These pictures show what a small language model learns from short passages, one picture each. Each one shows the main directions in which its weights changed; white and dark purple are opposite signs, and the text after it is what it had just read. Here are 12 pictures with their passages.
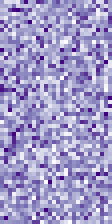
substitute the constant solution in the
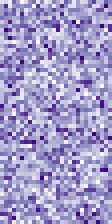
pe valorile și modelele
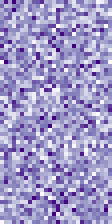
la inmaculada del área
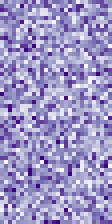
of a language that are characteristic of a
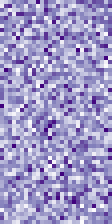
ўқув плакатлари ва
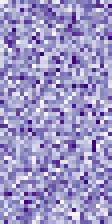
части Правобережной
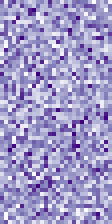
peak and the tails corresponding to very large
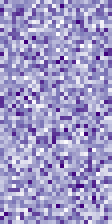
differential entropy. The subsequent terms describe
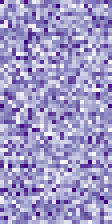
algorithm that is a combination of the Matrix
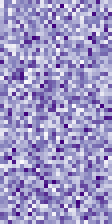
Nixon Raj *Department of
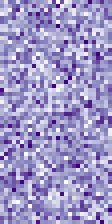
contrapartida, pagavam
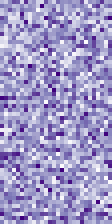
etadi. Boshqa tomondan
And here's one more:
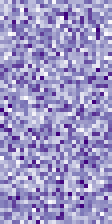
\item[$^{29}$] Universidad
